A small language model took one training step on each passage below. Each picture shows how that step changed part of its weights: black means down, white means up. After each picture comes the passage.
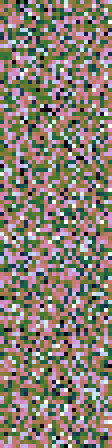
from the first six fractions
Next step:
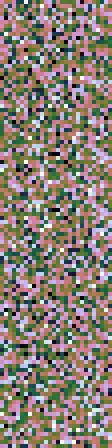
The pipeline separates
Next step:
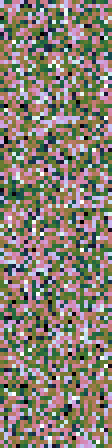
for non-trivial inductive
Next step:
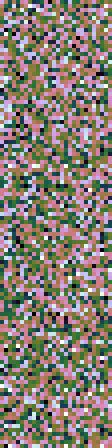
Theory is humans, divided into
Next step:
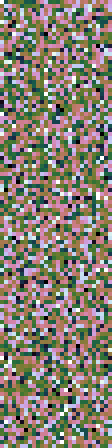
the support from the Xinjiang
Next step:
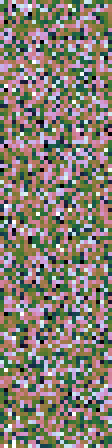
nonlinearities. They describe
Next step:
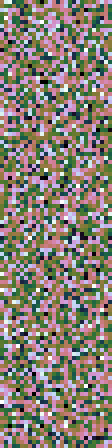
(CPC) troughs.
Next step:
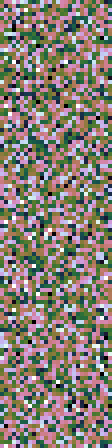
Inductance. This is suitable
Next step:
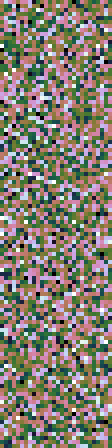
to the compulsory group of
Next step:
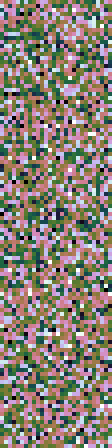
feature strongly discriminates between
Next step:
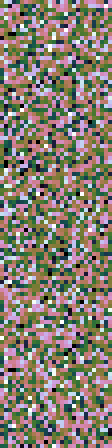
decreases (see text),
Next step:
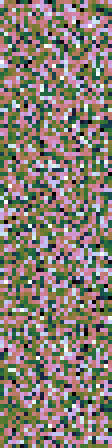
performers. Friars,
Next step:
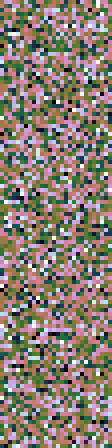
framework of criminal procedure
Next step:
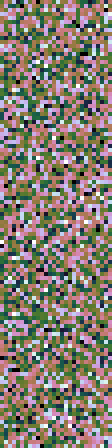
may induce potentially higher seismic
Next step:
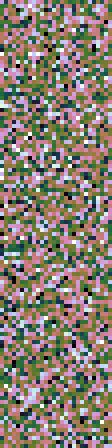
must be deployed in a different
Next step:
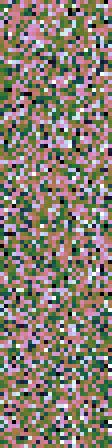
and, therefore, $\exp ({\rm
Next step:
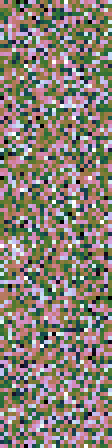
for the six considered CHTs.
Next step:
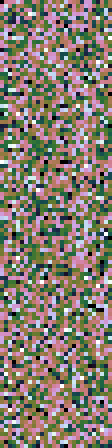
can be repeated over and over again
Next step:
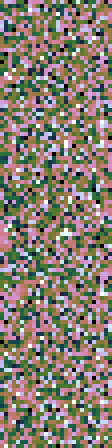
particularly useful for understanding the
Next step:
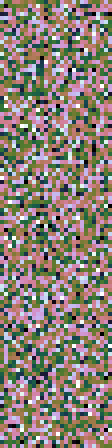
instrument. Its validity and
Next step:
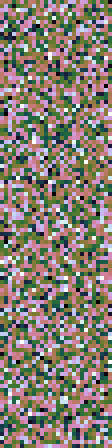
estimates⁸, which limits
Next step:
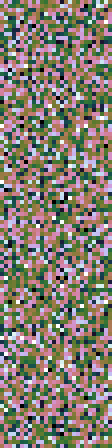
submission time, processing time, and
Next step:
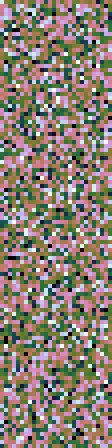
not preserved when the image
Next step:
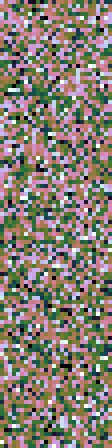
are practically coincident,
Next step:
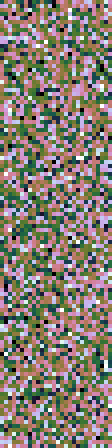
as emission at velocities up to
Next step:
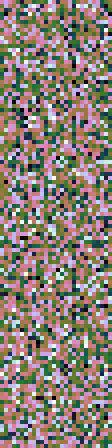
\v{f} = \langle
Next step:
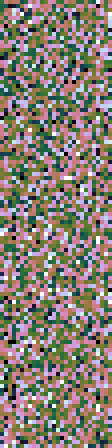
occur. Fig. 2. Cost
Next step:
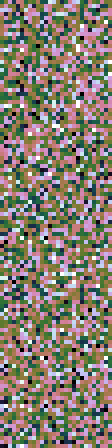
private and public key
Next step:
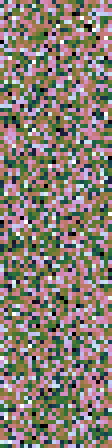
is also a geodesic line in
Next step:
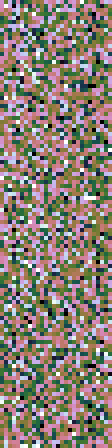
where $q<1$, the RS
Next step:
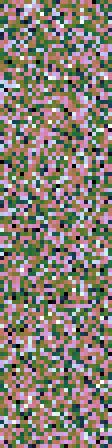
their learned features do not
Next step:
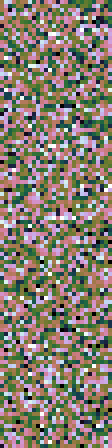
and null object pronouns.
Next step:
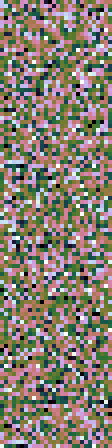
33 Sea of Japan
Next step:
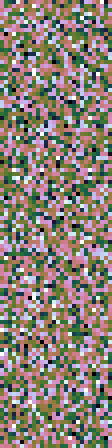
in terms of the networks ``they
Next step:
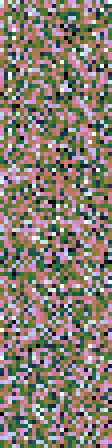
\frac{\langle(\Delta X)^n -
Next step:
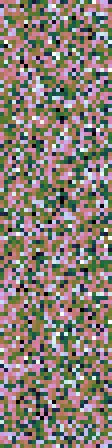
Hyperglycemia, which
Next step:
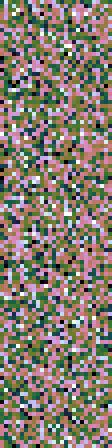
in shining red prisms,
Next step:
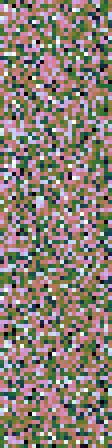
Trinh, C.T.,
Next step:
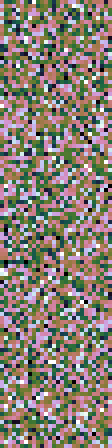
This quiescent level can be emission from
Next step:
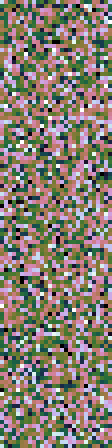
we take a close look into each
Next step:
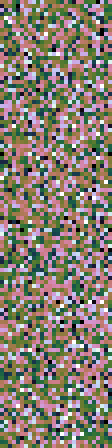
difficulties and problems of
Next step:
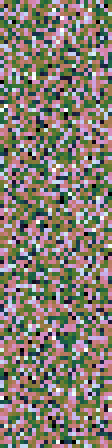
the public to promote prevention
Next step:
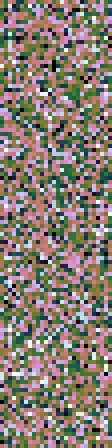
closer to 10 samples per transect
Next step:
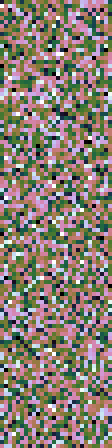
used an appropriate basis of states
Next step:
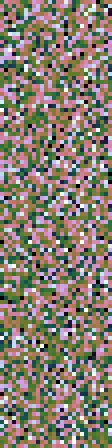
of initial and final states for which we
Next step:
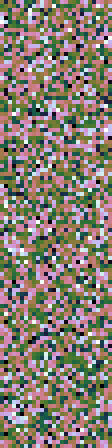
& Categorical cross-entropy
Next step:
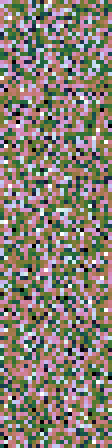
learning environments. The project is
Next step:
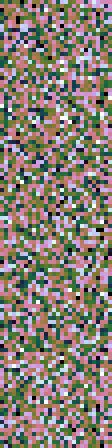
of transitions connect the states in the
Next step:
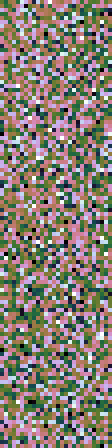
combined models. The first model,
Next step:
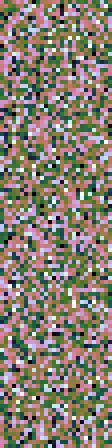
candidate for semi
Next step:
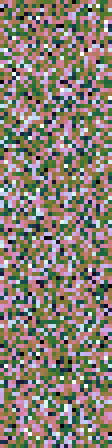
we proceed by defining the
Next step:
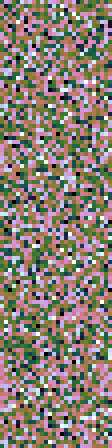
independent analysis, an application to specific models
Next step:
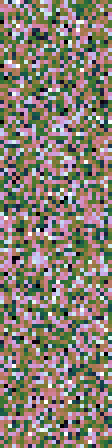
threshold as well to detect a
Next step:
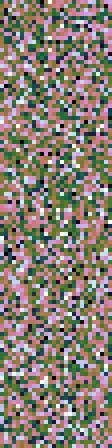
because of the instability of the transfer rate
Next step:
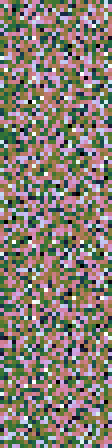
structure. Actually in considered case
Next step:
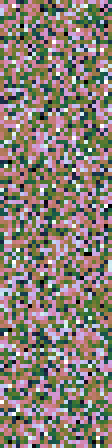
different type of commercial space
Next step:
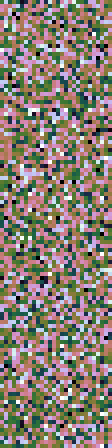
the model runs, helped with
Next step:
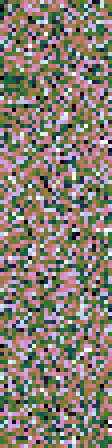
and Julian (GJ)\ in
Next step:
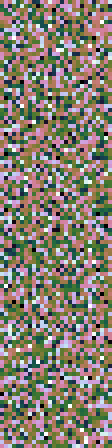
instabilities in symmetric annular
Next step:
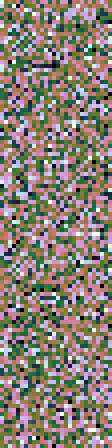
career commitment is the same
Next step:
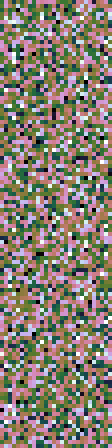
of Perpetual Help
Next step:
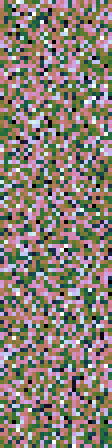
methods of integration and different integration step
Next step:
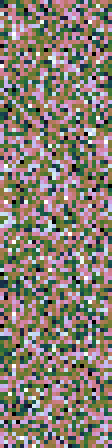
coupled QDs, containing one or
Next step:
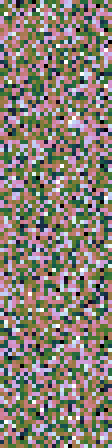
the Nikiforov–Uvarov
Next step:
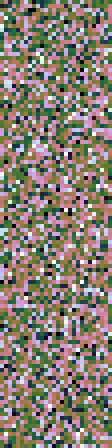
of the third courtyard was
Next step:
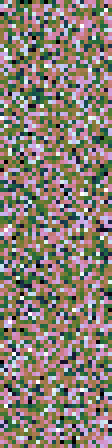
nickel and zinc was studied by
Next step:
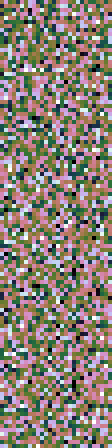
on the algorithms and their performance see
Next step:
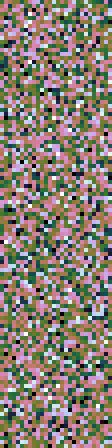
Mobile scenarios Fig.
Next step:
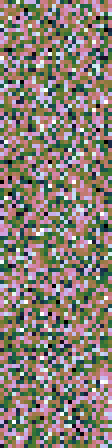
that the extragalactic
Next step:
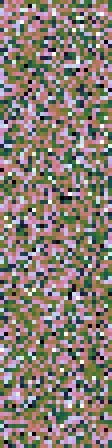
highly relevant today.
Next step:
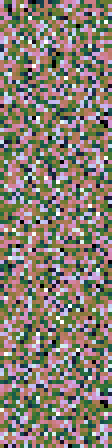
at all considered energies, the proton
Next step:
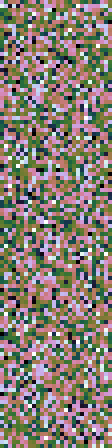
visitors. Fablab /
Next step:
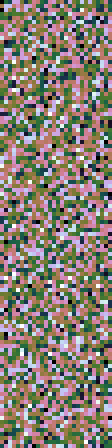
March. For each event, we use
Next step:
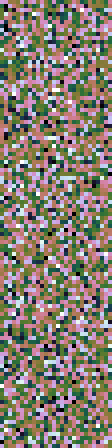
connect to a subset of the results obtained
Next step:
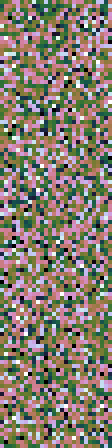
a study may even go further and
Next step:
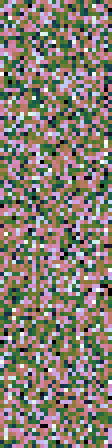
a pre-existing strong ($\sim
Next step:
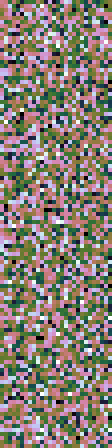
nulling remain poorly
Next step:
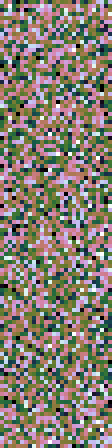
and carbon nanotubes,
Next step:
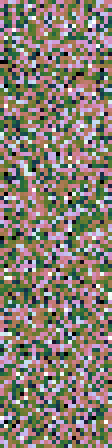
The aim is to obtain an approximated solution
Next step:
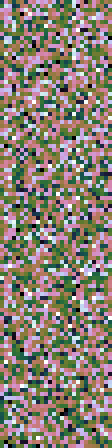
nor pupae were found on the
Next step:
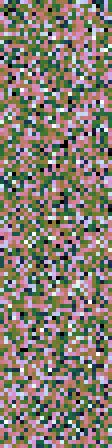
of optical fibre serves
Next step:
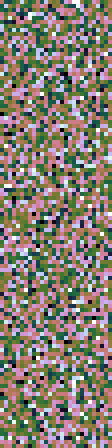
TeV region electron and appearing
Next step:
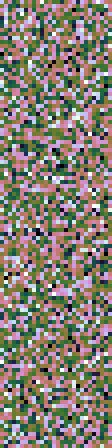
gases usually include optical
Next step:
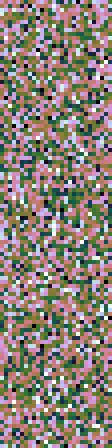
at 1-month follow-up but
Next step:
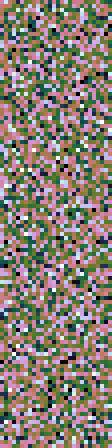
CO₂ emissions by implementing
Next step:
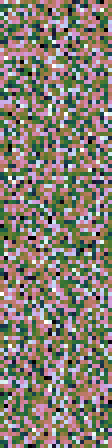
chain $\alpha$. The summations over
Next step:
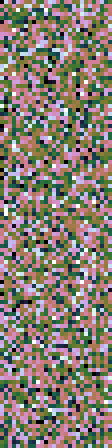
7. Q. "If I were to
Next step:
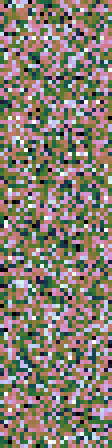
measured differential production cross sections
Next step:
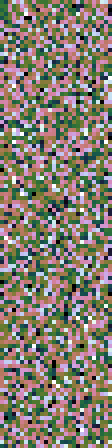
4. Rice Genet.
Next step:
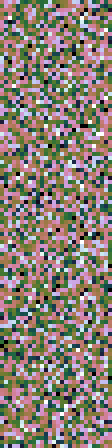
Hillas parameters) and on the
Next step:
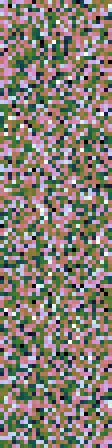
temperature plots. The enhancement
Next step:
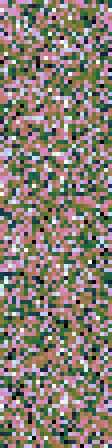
manuscript and valuable
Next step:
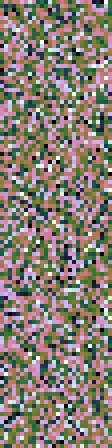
two poles of some resonances can be
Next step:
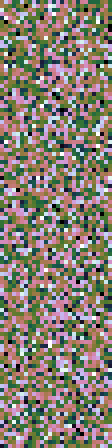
tools that optimize across these
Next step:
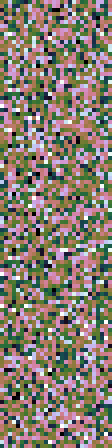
signature makes it possible to suppress
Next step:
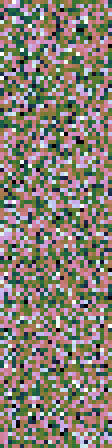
order to get to the desired
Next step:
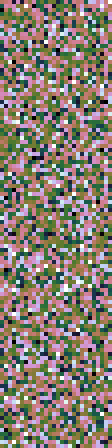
such a way as to see the minimum
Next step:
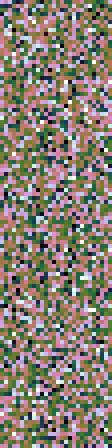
values of $E_t(k)$,
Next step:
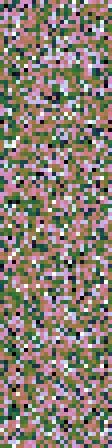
\be \epsilon_{IC} \sim
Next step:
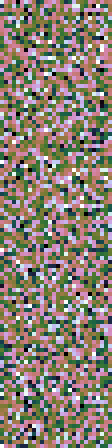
a Gaussian kernel function that
